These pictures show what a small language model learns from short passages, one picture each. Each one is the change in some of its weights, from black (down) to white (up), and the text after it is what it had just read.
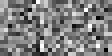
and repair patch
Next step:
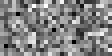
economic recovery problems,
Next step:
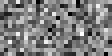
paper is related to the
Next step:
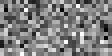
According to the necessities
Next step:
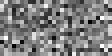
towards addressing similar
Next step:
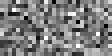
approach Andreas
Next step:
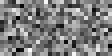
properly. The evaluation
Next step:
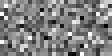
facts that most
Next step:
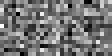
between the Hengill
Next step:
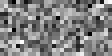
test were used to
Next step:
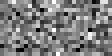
evaluation was done on the
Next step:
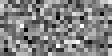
effect in comparison to
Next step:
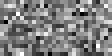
along tertiary and
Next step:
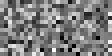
themselves to
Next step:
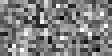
and legal order,
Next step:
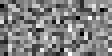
leveraging water
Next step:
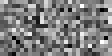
and the load on both
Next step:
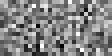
and Nnamdi
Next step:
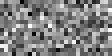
inclusion of more relevant
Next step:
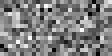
Clin Diagn
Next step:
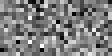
from Young
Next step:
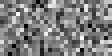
he studied at the
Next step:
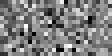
a comprehensive overview
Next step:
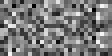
comprehensive examination and
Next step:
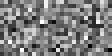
and time domain for a
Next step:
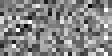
has discerning
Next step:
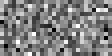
to the result, the
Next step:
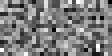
of constraints and conditions.
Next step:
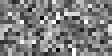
tend to focus less
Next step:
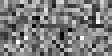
and topic. Figure
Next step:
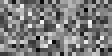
To examine whether
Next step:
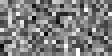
witness a
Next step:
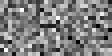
back face and through the
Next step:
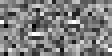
active motility
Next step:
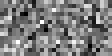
and a follow up
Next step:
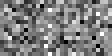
customers in locations
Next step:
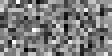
was highlighted as a
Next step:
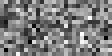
observation of the
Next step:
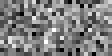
retail stores shut
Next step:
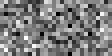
impact of work on the
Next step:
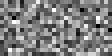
these input and output are
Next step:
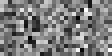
as having entered the
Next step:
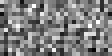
evolved gas due to
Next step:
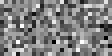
while the lowest
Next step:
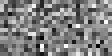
[18] and applied
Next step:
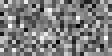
Integrated Pest
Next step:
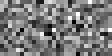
typically gives 3
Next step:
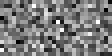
where ω is the
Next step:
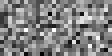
her physiological parameters
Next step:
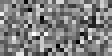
and compressive stress
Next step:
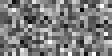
at lower prices and
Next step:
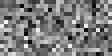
Kerala State with
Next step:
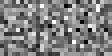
is an impoverished
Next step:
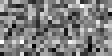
of a dry
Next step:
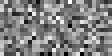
environment; removal of
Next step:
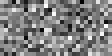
generated in controlled lab
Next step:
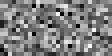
retained 6
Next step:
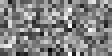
the minimum weight of a
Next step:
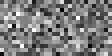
It will be a reference
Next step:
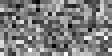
of B become difficult to
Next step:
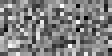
Students can also place
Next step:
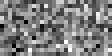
pages. The selection
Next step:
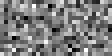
goods areas.
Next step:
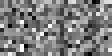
well as several private
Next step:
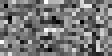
and many linguists
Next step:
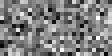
appear to be rare
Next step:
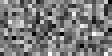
matter, but an
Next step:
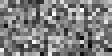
advocating for a
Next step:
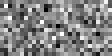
valuable product and
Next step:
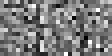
and is sufficient for
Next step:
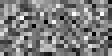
like Italy,
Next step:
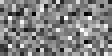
The cross-validation
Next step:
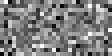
converters is to increase
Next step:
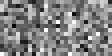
of software engineering
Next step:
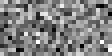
infection. The great
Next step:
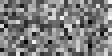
not so much a new
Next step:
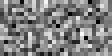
beyond the
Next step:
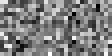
model using the method of
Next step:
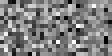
the next step of
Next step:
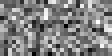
shield are both included
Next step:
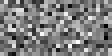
will help to reduce on
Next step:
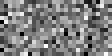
from five years to a
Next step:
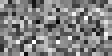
out it is identified that
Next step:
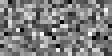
the beam is reflected
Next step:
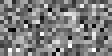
our clinic with
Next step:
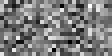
which is not available in
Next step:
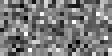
influences. These constraints
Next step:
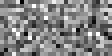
clean water is
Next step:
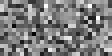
of complete awareness and
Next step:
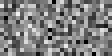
to the value, the
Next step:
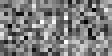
in public senior
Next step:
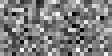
adopted in the
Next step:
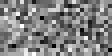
in Electrical
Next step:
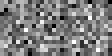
Health Plan, n
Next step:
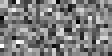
objective was to develop the
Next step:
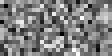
capture the implicit
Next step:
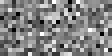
this virus to
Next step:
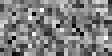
discomfort that
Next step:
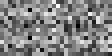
the main lesson or
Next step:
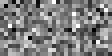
findings emphasize the need
